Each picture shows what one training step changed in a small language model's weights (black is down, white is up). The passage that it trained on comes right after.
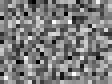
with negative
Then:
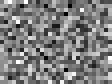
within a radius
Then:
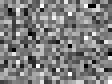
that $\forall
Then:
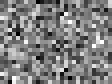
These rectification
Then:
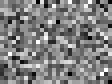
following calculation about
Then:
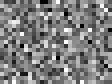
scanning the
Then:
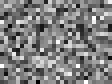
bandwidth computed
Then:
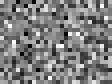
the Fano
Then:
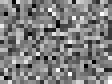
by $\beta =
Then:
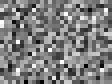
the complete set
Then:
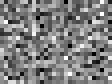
TPP based
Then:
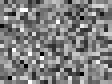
coefficient of
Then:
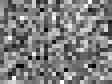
a valuable addition
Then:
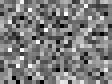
phase space, with
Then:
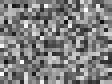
paper is also the
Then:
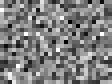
The first level,
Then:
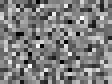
by faking
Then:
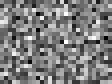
of strong and
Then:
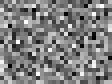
the order parameters
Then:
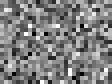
C & \centering
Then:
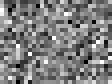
second order differential
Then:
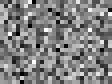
metric are
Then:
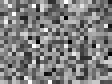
absolute value
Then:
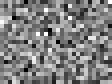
E~L and
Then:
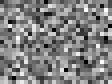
respectively. % %
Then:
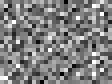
the API
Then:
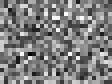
errors $\Delta
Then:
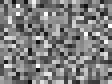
\hline R1
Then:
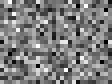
feature extractor
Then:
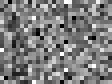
a narrow
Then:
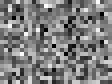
stable information
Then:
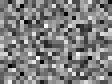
analysis framework to
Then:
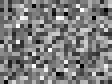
the interacting
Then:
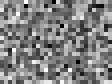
neutrino mass
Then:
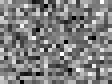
a significant shift
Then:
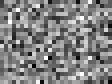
the solution is given
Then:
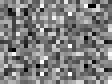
that $\tilde
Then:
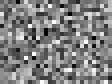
by \beq
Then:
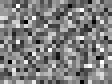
the hadron
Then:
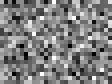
TTF and
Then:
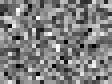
The probability of
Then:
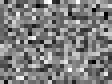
when there are
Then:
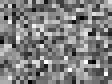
where we define
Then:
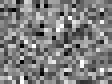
combine to
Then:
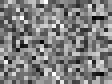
for the singlet
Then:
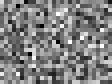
studied the
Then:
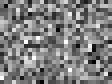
if you use
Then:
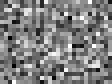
of disk and
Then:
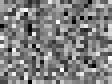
amplitude of the
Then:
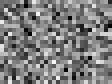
density $\langle
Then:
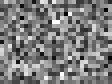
with 2D
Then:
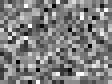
Dilution of
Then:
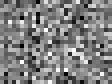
state, the higher
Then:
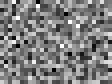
first introduce
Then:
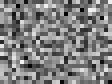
simulations for the
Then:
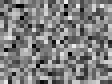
block diagram reported
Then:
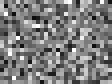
standing in
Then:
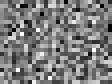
the model to the
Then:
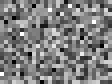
constructed the
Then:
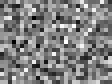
functions of vertical
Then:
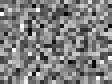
corresponding to the emission
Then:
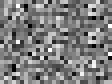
the quantity
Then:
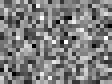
$. The
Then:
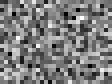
We support
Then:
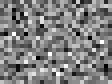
for estimating
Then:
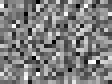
so that the
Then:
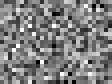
result and same
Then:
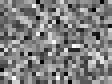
In this section we
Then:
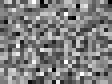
use Ward
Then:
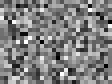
and dashed
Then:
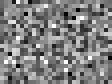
We highlight
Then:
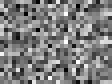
the so called
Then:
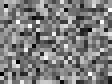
blue line),
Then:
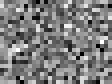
posed by
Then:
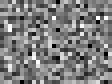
+ \cdots
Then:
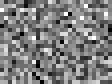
function of scale
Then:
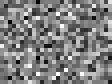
assumptions about
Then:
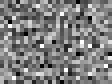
1$ and then
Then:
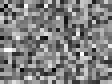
why we
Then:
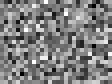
case cannot be
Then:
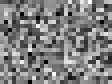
range in which the
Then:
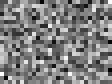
contribution was observed
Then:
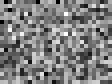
it could be a
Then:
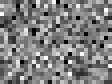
LG, which
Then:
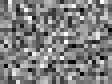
in thermally
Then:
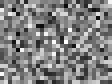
models for all methods
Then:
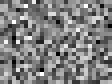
and the predictions
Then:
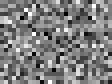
simple case of
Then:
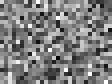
the desired
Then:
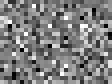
right point
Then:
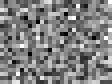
use of our method
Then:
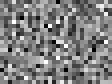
scale height,
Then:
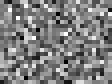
made of more
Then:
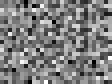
within the ${\rm
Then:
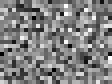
distributions of all
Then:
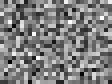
obtained for the
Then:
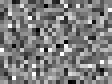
a failure
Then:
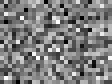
the state an
